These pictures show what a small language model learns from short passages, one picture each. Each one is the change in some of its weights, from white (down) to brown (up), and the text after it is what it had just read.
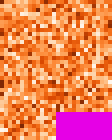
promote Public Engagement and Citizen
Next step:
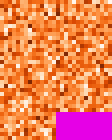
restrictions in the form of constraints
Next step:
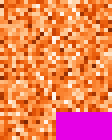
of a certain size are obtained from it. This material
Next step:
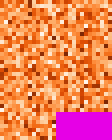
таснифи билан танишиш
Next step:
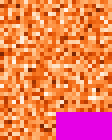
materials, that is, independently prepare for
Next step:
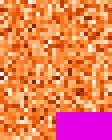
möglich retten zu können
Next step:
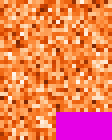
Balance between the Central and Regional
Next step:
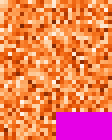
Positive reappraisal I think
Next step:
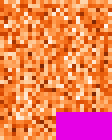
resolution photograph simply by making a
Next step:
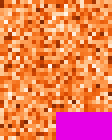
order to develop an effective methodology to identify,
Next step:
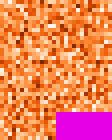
car = carbazole The electronic
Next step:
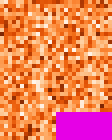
of practitioners and theorists of
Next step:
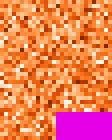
and IQR (25% percentile
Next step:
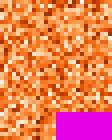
analyzed during this study are included in this
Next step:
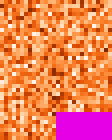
and accessibility of food to the poor would
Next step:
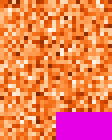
months after TBI. In addition,
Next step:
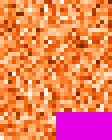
sifatlarni rivojlantiradigan
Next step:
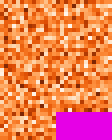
significa dizer qual é a distinção que
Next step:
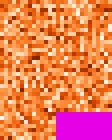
в них представлены
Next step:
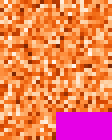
intermittent, quantitatively 26 as
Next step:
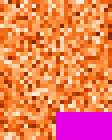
qiladi. Tadqiqotda
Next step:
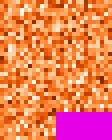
this study to analyze and uncover the relationship
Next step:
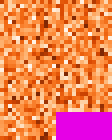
to the dominant output neuron is
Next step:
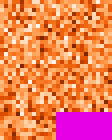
expected to rise beyond 250m
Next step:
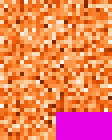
хавотир уйғотган,
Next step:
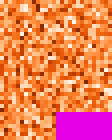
laryngeal adenocarcinoma
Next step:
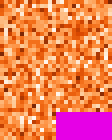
сучасного бізнесу.
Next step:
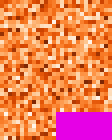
be hurt. In such case, correction
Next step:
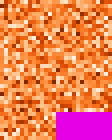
the priority right in infrastructure development.
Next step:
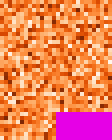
so that the gateway client can
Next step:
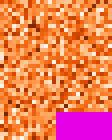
add the n lsb's, complement
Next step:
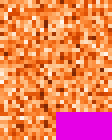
2021). Moreover, Karnowahadi
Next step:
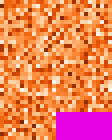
of distinct legal thinking. For Jan
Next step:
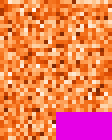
giving them the ability to assess and provide
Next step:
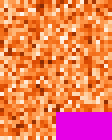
HAT prediction) After implementation,
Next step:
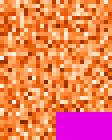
different types of tumor that is a
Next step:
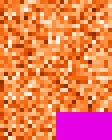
interventions. Proven results, future promise*.
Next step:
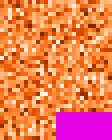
participate in or withdraw from the study at
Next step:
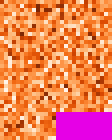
the European Union's Horizon 2020 research
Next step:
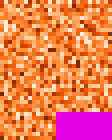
качестве объектов
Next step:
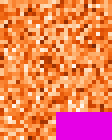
items on the various constructs measured. The
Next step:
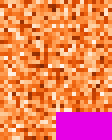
reasonable request from the authors.
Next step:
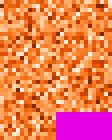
of pulling speed. The data points
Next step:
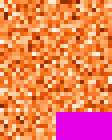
Compression Tableting:**
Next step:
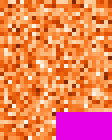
counterbalance (by fixing and
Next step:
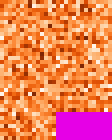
кичик шаҳарлар,
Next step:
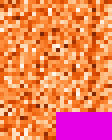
field activities were defined according to the study area and
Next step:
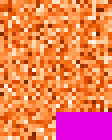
at +1.05 V in the forward
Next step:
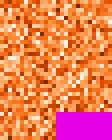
crucial aspect for the evolution of the
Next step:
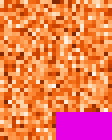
forma de cinta de moevius:
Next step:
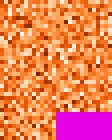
society. Therefore, what we should explore
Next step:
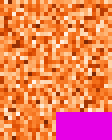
Source: Researcher's Own
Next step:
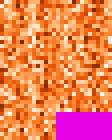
available from the authors upon reasonable
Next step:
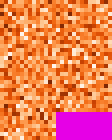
scheda in *Valadier.
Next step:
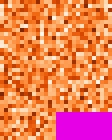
его эффективности, в
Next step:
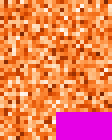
microsponges drug delivery
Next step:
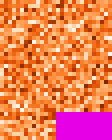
the soaps were prepared by the methods
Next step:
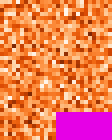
power-sector investment costs;
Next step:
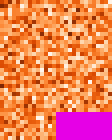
fertilizers in farmland and possible
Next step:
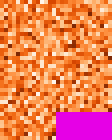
Juan Manuel Trujillo
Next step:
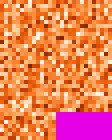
literature on the concept of instructional materials
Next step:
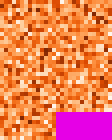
account of the fact that the rain falls only
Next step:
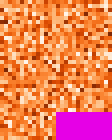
вивчення безпечності,
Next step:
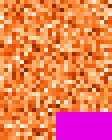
mások döntéseinek
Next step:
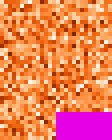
matn yaratish qobiliyatlarini
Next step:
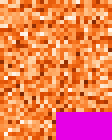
Gebrauch, bei der sich je nach
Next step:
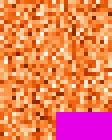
bir söylem üretebilmek
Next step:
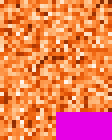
meat and to assess the chemical composition
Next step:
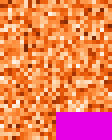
computational complexity. On the other hand,
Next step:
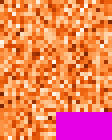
analyses and electron paramagnetic
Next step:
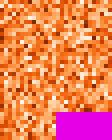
to be insufficient to promote their
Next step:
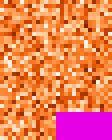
to the decreasing available stockpiles combined
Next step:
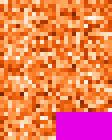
à préserver leur richesse
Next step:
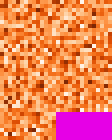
after N.P. Bekhtereva.
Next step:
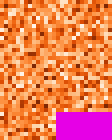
8- 360 hour workday) in
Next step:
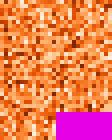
Menemukan hukum,
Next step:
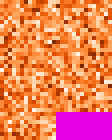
of which, freedom from external
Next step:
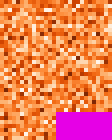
0.0001 and the mean squared
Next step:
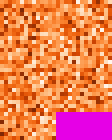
on poetic beauty,
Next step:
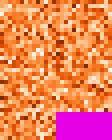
Плана мероприятий по
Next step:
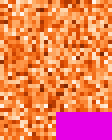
in pistachio and almond
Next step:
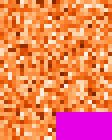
darajasini belgilaydi.
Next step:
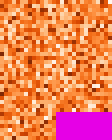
времени в определенном
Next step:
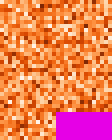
height. * – *The late Father
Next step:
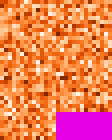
most effective for lasting learning, as they allow students
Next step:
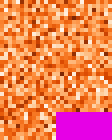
questionnaire. Future studies should employ
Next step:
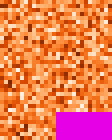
their native nature, the formation of
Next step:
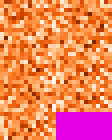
PALABRAS CLAVE:
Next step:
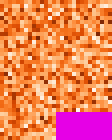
during a clash between herders and farmers
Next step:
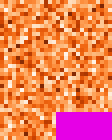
will remain viable for less than 3 years and
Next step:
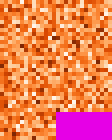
subjected. These techniques have been
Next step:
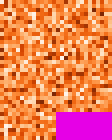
people's investment impact on business acumen
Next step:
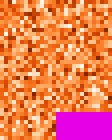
prevalence of these infections and
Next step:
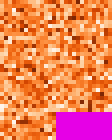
University of Alagoas - UFAL),
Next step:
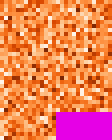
oqadi va mazkur chashma
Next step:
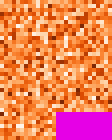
modes of change.' The changes that are
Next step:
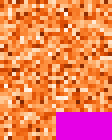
common one, shared by employers in order to
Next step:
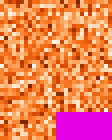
é evidenciado a redução nas
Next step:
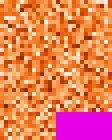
and sulfonated indigoid (Table
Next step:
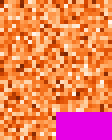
we present the two ways of construction of the
